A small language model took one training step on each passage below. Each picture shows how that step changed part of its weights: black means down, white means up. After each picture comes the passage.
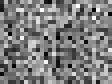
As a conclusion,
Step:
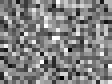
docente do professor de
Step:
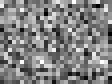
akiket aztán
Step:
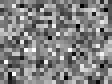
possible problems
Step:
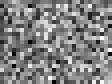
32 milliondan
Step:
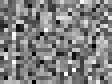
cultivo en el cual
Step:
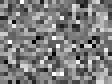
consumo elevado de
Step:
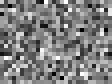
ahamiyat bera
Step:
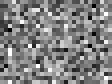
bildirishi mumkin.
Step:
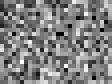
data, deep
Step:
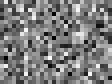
= \frac{N
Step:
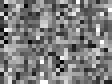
de um deus, de
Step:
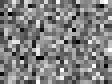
Бу ўринда
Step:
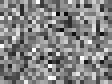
Аннотация В
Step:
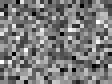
arus globalisasi dan
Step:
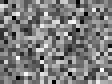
Uning obrazlari —
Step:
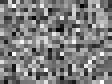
efecto que estas
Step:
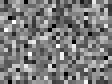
Negeri Batam
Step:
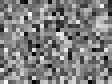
regulated flow
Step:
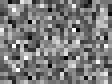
vrea să preia
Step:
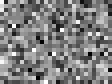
misma diferencia en
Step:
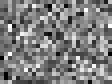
deb e‘tirof
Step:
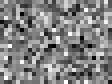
pública de ensino de
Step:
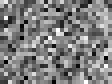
para se obter essa
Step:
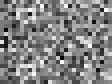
در قالب
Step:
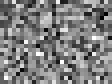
più recenti.
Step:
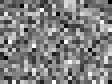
послідовно 5
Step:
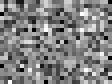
келди (Т.
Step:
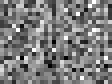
fiscale. Une
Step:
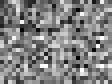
jihatidan ham
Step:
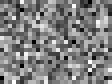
virtual, precisam
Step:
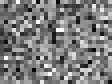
iş birliğini
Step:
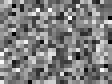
buning ustiga
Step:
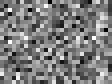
de Loredos e
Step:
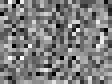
hanya saja
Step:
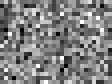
oladi. Liderlik va
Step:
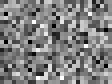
Los resultados indican
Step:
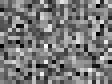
of the types of
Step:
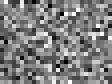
Moral Evolution
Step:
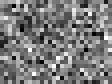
las acciones pertinentes
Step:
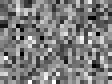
la educación impulsa la
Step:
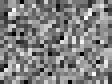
shuncha ko'p
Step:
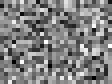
кўра жиноят
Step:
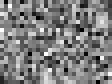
objetivo central
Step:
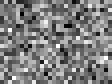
económico, y
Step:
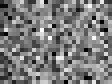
poiché i dati
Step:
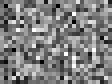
été utilisée pour
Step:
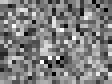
deze outperformance
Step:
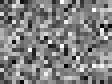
foram submetidos a
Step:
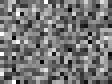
qiladigan va unga
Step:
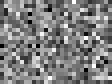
2: Área
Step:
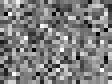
Per minuut
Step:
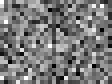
perencanaan dan
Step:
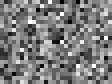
barcha qismlari
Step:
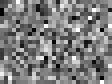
pédagogique des
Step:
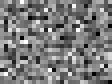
nhà mà cho
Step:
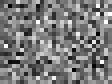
consumption of raw
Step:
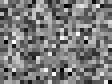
Ex. : Sauf
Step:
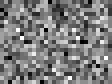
Aaker, D.
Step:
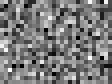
para esse cenário
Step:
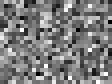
de la ingeniería
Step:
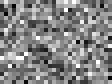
mittels einer
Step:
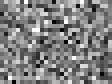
веках, что
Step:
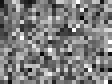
je však
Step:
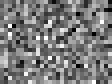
na escola carioca
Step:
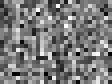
so‘zlar: sut
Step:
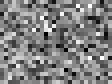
із ключових
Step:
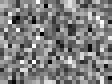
під впливом
